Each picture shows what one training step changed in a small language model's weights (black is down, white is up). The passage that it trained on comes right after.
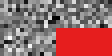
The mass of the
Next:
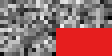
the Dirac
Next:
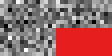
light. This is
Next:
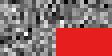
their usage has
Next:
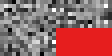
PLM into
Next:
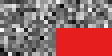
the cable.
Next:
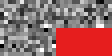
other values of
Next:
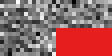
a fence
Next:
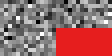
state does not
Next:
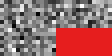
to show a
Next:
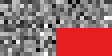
decaying only
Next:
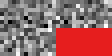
attract more
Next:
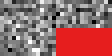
source code and
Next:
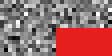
also recently
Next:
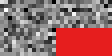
note that since
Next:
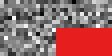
layers to
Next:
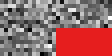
a model of the
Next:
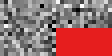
we also note
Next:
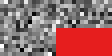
evolving of
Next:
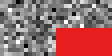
low multipoles
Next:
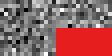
region around the
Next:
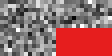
the radius of
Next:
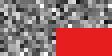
can arise the
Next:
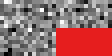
with and without
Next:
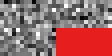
validity of
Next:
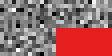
induction it is
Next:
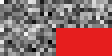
the doubling
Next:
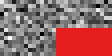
limit does not
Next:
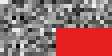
the averaging
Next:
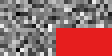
not difficult
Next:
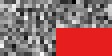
these cases,
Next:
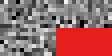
of rescaled
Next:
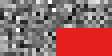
energy for the energy
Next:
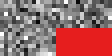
is the inverse
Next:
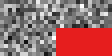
the impacts
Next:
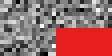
volume and surface
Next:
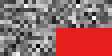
To find the
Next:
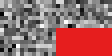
by a scalar
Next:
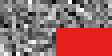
\ll \mu
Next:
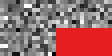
have just shown
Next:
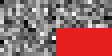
properties to obtain
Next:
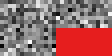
the product of
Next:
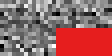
a function of
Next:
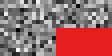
in the presence
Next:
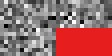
in view
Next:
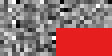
does not take
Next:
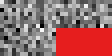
decay width
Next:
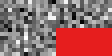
\ee \item
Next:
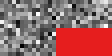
offset for
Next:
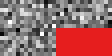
are rounded
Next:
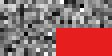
our vertex operator
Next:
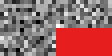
time, but in
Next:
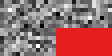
for both the
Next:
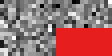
see Ref.
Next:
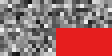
to the ones
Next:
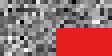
remain nearly
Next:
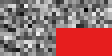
the reference function
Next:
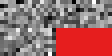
be utilized
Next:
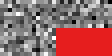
further reduces
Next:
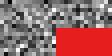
two topological
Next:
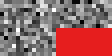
variables to depend
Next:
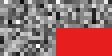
determining the
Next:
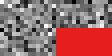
color classes
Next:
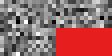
and theoretical
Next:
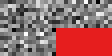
the effective potential
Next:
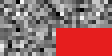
contributions from the
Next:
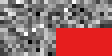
} \eqdef
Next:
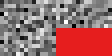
of transverse
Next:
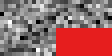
on observational
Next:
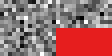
calculated momentum
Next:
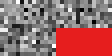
transport in
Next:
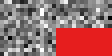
clock and each
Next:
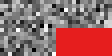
decay. For
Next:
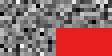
small amplitude
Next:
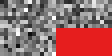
the spin components
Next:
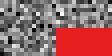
way, in
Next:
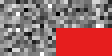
and optionally
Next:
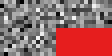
however, there
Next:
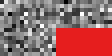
8 LCs
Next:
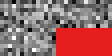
pure states that
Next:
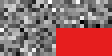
shown in Figure
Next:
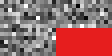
plays the
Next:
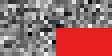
the temperature, and
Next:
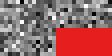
space in the
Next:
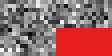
the group in the
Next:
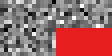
y} \cdot
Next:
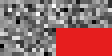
flux density of
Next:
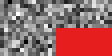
the diffuse
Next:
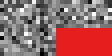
= m\frac
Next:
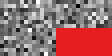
in the region
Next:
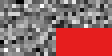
but smaller than
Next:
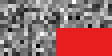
the range from
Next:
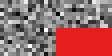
of the general theory
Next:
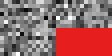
and the second
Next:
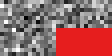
the same area
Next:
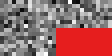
\Phi $ and
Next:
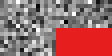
inward to
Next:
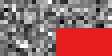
initial input and
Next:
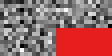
log fold
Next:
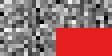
contains more
